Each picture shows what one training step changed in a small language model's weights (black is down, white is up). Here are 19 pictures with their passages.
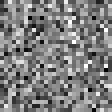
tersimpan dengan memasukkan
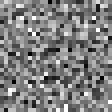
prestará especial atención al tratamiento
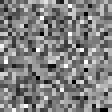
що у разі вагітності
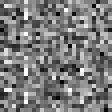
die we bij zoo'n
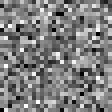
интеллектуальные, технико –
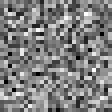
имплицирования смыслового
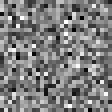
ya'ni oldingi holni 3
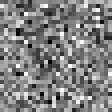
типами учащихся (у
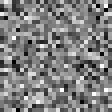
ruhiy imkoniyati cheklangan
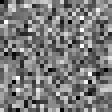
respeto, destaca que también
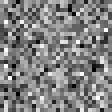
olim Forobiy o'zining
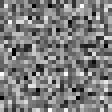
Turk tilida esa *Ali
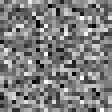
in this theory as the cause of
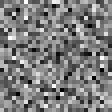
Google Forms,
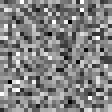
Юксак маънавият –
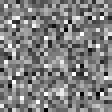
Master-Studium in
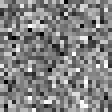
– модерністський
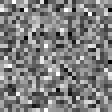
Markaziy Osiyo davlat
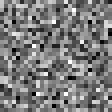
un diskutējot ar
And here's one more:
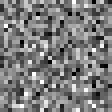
yaratish yo‘lidagi kurashlar
